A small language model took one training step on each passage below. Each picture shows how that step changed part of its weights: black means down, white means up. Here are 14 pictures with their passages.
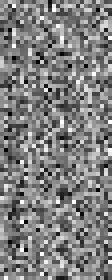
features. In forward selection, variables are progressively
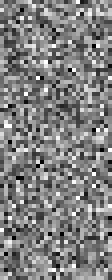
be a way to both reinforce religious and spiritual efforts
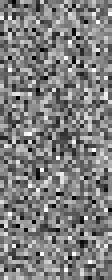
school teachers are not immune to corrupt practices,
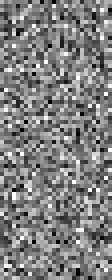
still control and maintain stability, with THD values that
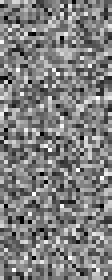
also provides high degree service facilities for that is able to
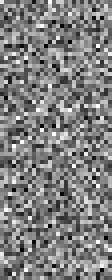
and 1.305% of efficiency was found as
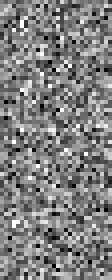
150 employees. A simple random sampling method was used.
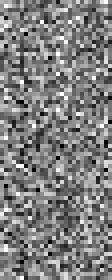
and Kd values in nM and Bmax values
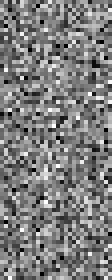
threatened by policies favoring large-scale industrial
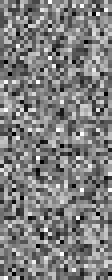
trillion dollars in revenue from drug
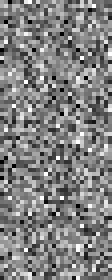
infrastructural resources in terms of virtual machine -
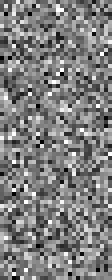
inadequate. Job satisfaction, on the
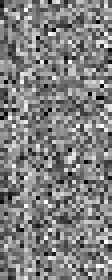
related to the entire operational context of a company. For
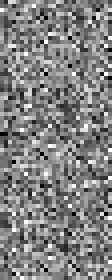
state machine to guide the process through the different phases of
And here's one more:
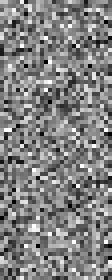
real-time applications without the use of cloud resources.
